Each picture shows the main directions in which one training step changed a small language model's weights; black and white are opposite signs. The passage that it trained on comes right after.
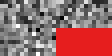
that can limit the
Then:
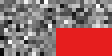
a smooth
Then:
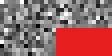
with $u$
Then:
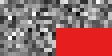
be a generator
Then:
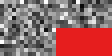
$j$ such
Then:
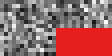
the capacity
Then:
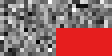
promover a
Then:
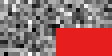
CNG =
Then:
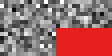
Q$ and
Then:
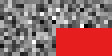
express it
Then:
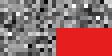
was approved by
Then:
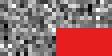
ma'no va
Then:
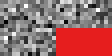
This argument
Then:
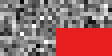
forms over
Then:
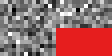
Jul 5;
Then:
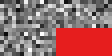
only based on
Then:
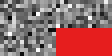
not captured
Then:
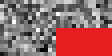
used that assume
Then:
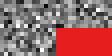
dilemma of
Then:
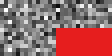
efficient and
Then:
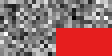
in the table
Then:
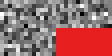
participation of
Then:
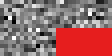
be made through
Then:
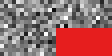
Center for
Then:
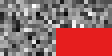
high level of
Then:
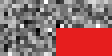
adaptation to
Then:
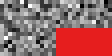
let $\ii =
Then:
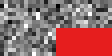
calculation so
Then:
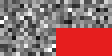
evidence on
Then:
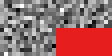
em cargos
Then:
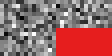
the main results
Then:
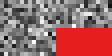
a WAP
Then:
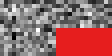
found to be
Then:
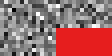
training for
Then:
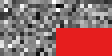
effective as
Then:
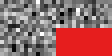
How can we
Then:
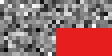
through the left
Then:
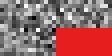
can pose data
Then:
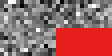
This completes
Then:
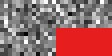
da falta
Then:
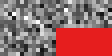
section, we
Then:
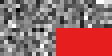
to make a
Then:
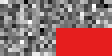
that ensure
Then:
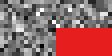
characteristic of
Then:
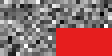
show moderate
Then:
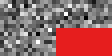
году и
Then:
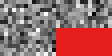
any fake
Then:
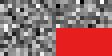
$\ell$. The
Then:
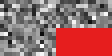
most of the
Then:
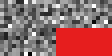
group. In
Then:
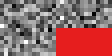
radius can
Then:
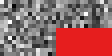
pass, and
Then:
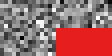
around any
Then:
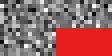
only covers the
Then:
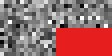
cortex and
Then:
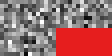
previous results
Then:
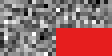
chegar na
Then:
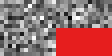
the vertex,
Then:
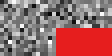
з тим,
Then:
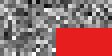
de Processo
